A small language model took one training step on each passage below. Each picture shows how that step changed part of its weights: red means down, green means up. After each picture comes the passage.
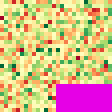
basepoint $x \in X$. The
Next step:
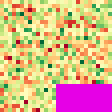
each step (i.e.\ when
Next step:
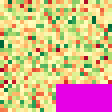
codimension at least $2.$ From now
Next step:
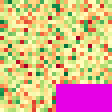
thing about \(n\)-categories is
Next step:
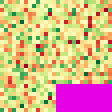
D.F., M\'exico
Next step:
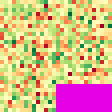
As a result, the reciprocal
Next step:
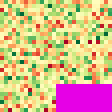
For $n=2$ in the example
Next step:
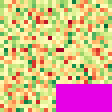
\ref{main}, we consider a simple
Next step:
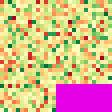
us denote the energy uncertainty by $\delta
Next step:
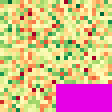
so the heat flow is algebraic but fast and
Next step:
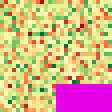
tracks. \begin{defi}
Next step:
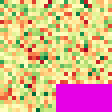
regimes where estimation uncertainty is most
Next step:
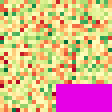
time control of a nonlinear system //
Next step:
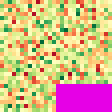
(We then say $\omega$ is in
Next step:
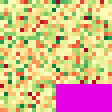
approach to find a cure for
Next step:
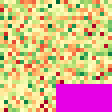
under passage to the quotient group
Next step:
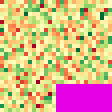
x \text{ of degree} <
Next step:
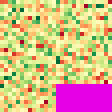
rough solutions. In this paper, we present
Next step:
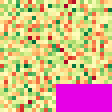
\section{Combinatorics in
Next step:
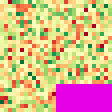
the asymptotic behaviour, e.g.\ of
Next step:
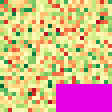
$\Lambda_p/J \oplus
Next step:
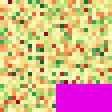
F. Espinoza}
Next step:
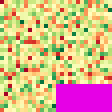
for the cycle whose edges are $\left(
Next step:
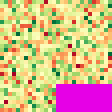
$\varphi_{\mathcal{I}}$ the
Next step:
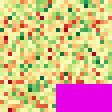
based on the observation that the analysis of stochastic
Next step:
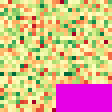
set of all elementary matrices. It is interesting
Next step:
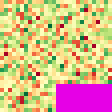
a bipyramid over a
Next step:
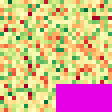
Clifford isometries on manifolds with
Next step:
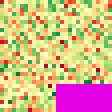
a generic element of \ $\Omega$, \
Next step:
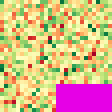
1)$ is $\si$-weakly dense in
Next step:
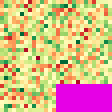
$-2$ and $t$ has degree
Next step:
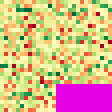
method was unstable in several numerical experiments
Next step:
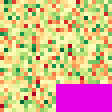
all homogeneous components $a_{ij}$ of
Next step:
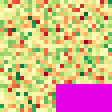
\subset W$. This means that
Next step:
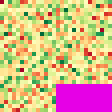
denoted by $d_k$
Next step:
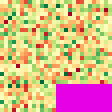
imposed on it, for all
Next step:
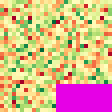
state-integrals. We define a
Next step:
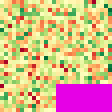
of a $k$-nearest
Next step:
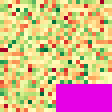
Mathematics} \centerline{Harvey
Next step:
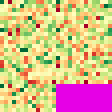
has been generalized in various ways to the
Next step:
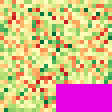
cohomology (it is Poincar\'e dual to
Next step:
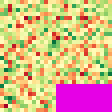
ist Logik?”,
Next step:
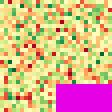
the original slope limiter, which is of
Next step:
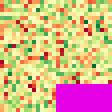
and demonstrate, under minimal conditions on the perturbation
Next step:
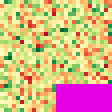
Grothendieck is
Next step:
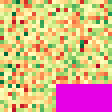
flaws. However, it does not
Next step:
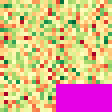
invariance: $W(e^{i
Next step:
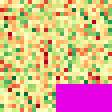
\iota(V + P_{\epsilon})
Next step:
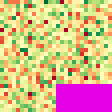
give a Hopf bifurcation.
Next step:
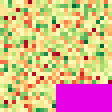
terms are constants since they are independent of the
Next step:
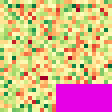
\cop_T) \circ
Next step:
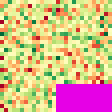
series up to degree $1$. We get
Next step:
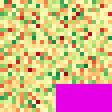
a pseudo-codeword for $C$.
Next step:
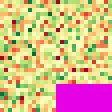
$\delta>0$. First choose
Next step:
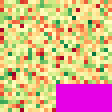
and on $\mathcal{X}\times
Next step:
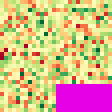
problem in submanifold theory consists in determining when
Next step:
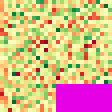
of a result of Delange---see
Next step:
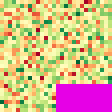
Then either the vertices of $S$ can
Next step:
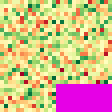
iterative process toward feasible points that have
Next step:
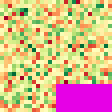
the index set. Strong laws of
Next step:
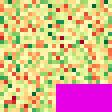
in $V(G)$ is colored
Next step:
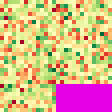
"\sigma", near start,
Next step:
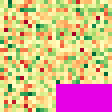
approximation results are shown in Fig.
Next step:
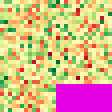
is a canonical hypergroup, so
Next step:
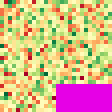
$\Sigma$ cannot go into a
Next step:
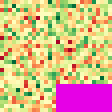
is a local isometry at each point in the
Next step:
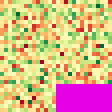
with polygons of distinct colors.
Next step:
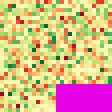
$m_i(t)$ be the
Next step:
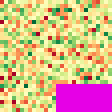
of (I)} We now prove property
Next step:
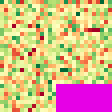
"…we suggest that only two
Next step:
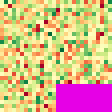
of algebras $\rho: A\rightarrow
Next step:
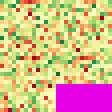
only) must be taken into account. This
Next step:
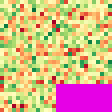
to deal with potentially high-dimensional
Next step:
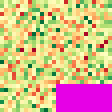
the smoothness assumptions, the initial curve being
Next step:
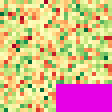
global solutions of the dif\/ferential
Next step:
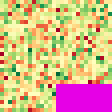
solutions, as a function of $\nu$,
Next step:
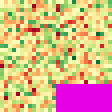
is small, and we shall consider only those
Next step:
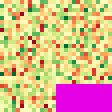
as a user adds new constraints or
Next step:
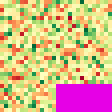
implication, assume that $I$ is
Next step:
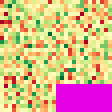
in $\E^3$. Furthermore, because
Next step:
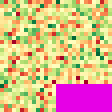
form \eqref{eq:sys}
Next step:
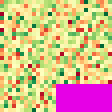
with $\delta$ a limit ordinal and
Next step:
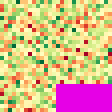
2. is avoided by the way
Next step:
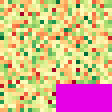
the existence of a discrete mixture representation it
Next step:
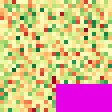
and GCV-based regularized estimators for
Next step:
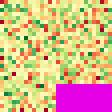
\end{gather} Indeed, denote
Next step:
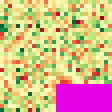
filtration follows immediately. b) This follows from
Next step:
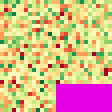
of Lemma~\ref{Lemma: split
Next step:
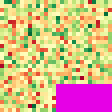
is clear that $C$ is a
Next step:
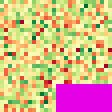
using Theorem 3-2, it follows that
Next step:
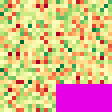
to thank Professor Richard
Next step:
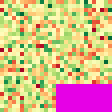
homogeneous polynomial of degree $n$ in
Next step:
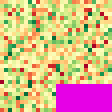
an $F$-frame for
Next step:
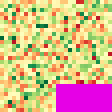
on the plot). The model parameters are
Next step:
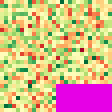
и слово $W$
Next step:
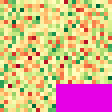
so usually the study is simpler. In this
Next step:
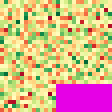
$(C,1)$-coefficients and
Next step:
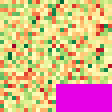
$A^-\cap F$ is a
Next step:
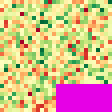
allow a larger number of sites to
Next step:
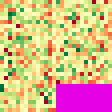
Chemical Engineering, University of
